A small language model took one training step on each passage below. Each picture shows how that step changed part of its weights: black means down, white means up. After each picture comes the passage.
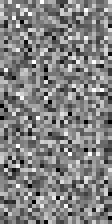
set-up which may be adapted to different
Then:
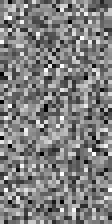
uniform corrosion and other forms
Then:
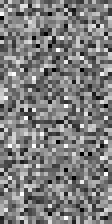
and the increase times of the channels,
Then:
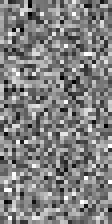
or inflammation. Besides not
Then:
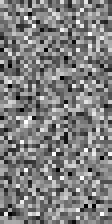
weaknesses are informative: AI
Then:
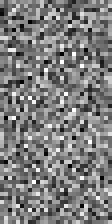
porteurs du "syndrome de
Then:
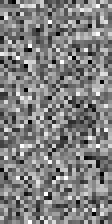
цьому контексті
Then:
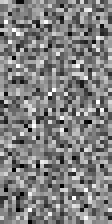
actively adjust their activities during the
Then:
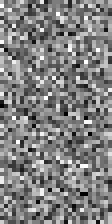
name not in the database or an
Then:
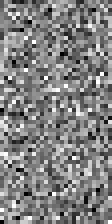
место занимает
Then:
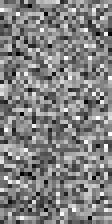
«kabio ‘yin
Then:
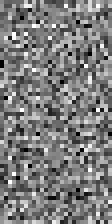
фахівців, так і
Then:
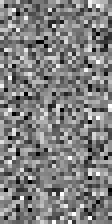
se torna uma fonte que
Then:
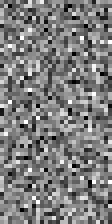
0\; , \end{equation} where
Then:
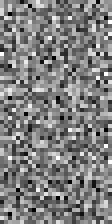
type of technology that utilizes the internet
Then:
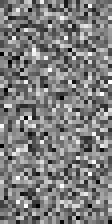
7: - If the dichroics is
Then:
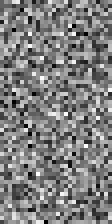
is to maximize the skeletal
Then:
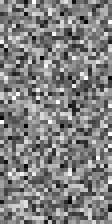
all the inhabitants of a
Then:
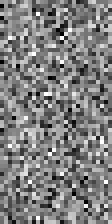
the predicted sensitivity curve of
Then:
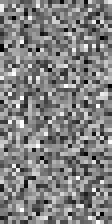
measurement method: Lagrangian or
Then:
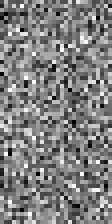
the personal data of the beneficiaries of
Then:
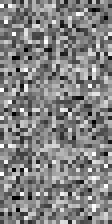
και με
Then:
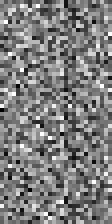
are somewhat different from those obtained in
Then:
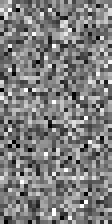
Date of the observation. (7)
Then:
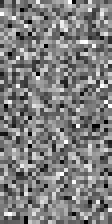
Yuqori sifatli
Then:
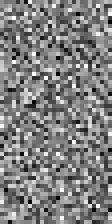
intellectual circles, work
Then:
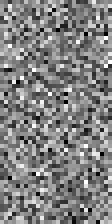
al.}~\cite{erba} computed
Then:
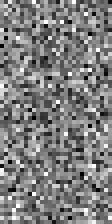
calculated for two subevents, which are groups
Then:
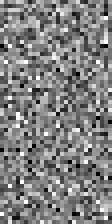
Hiện nay tình
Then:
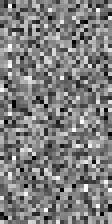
circles, referred to as
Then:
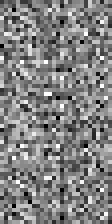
of black extinction lines in the
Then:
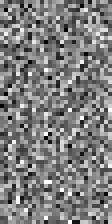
project developers. By
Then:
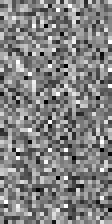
subsequent hardening ensures the creation
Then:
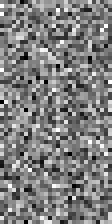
in all these systems we are dealing with
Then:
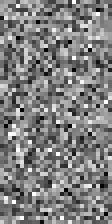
``La Sapienza'',
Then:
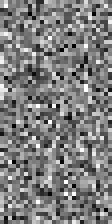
succession, deterioration, and
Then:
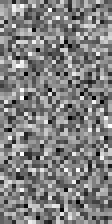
ions on CH$_4$. The
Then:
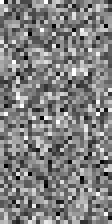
We incorporate the Responsible
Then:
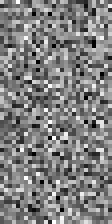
AZEREDO, Verônica
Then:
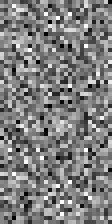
coordinate units are meters.
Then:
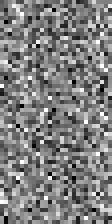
The report identifies the integration gaps and
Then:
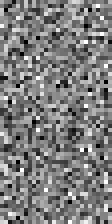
chega-se ao entendimento que as
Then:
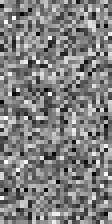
separate from each other, checked the
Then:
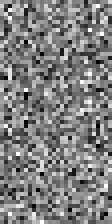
tension loading up to a strain
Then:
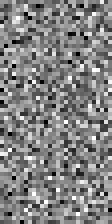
the assay radio-purity levels or
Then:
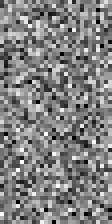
sum of adjoint actions generated by
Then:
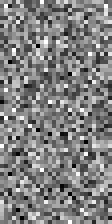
Amini et al. [18]. In
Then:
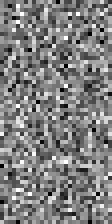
Belgium}} \date{ }
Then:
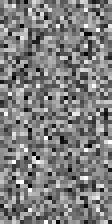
modes. Fig.18 Failure mode
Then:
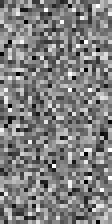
d\zbar' \right)} \nonumber
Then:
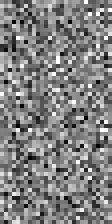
code designed with processing. Fig. 2
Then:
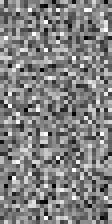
front draw Methods A
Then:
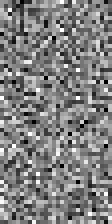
developmental disabilities, and the importance
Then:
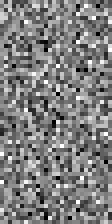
favorable viscosity and
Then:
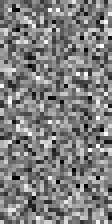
only navigate intricate edge
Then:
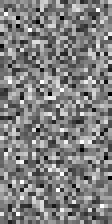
these LUTs can be programmed,
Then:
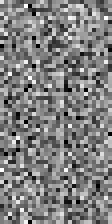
and only the peak at 705.9
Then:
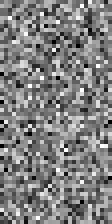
that also this cluster is immersed in
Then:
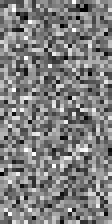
если считать в
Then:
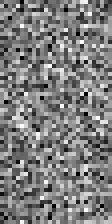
B. Suggestion 1. Based
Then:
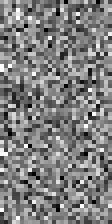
rates possible with cover modification at this
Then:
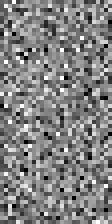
dep esaplaymız.
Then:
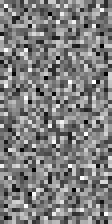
elsewhere, nodules were mostly
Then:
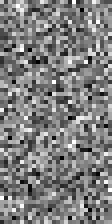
It is possible to transform this operator to the
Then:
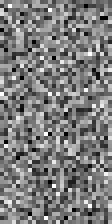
Our issue is to solve these equations
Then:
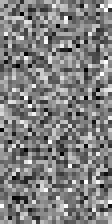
feel like (Ševo,
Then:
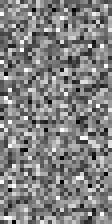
UAV and the topological constraints of
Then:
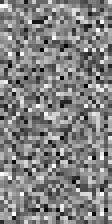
Poneropsis pallida
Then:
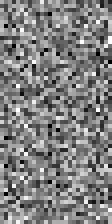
of antibiotic-containing
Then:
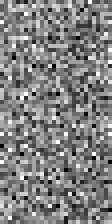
software as a measure of the impact of the
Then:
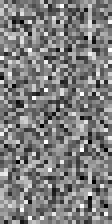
we, describe reversible logic
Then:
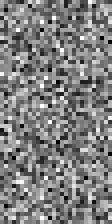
we find that for some Boolean
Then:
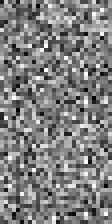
sus compañeros, usando
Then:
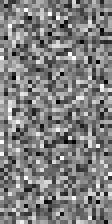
%As a result, we can estimate the
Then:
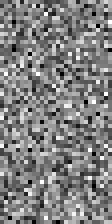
time, however, they are suppressed with
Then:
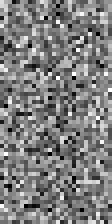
microwave fields coupling the states
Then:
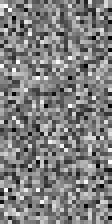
Intel, Facebook,
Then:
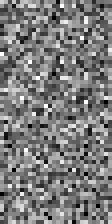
AGB ejecta from first generation
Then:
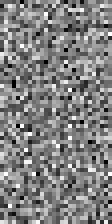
Закону України
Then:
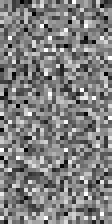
our disposal. Eventually, the
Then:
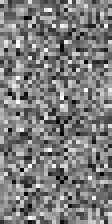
\bibnamefont {Hohenstein}}, \bibinfo
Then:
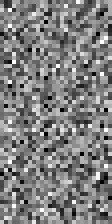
bilan birgalikda ushbu
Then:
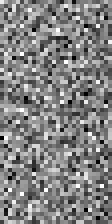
и придавать брикетам
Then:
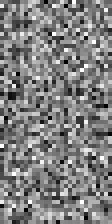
که بین
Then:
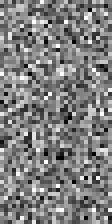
cannot solve all the unwanted
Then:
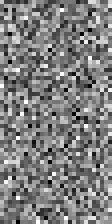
does appear to be an orientation dependence
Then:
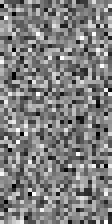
about global events, issues, and
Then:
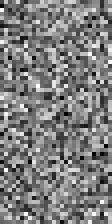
yaroqsizligi sababli
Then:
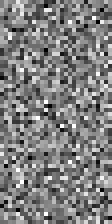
monitoring protocol Fig. 6
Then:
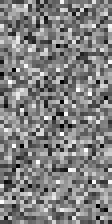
higher redshifts $3 \leq z
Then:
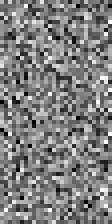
to the destination than the traditional
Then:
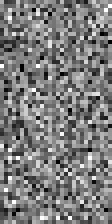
y durante una transición. Por
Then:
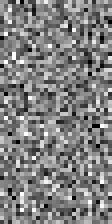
ta'sirini ko'rsatmay
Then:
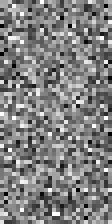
time-window. The detector response
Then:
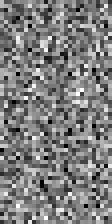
Consequently, if a particular function
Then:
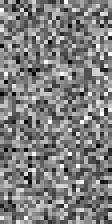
for priority calculation. We can determine
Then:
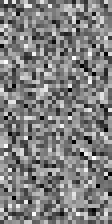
the payload mission under the influence
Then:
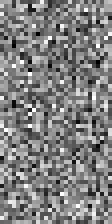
defect, but rather along one of the
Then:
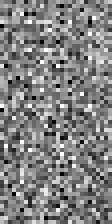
uma conexão com a música
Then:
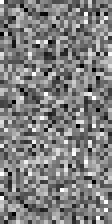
electronic spin system, with a strong AC
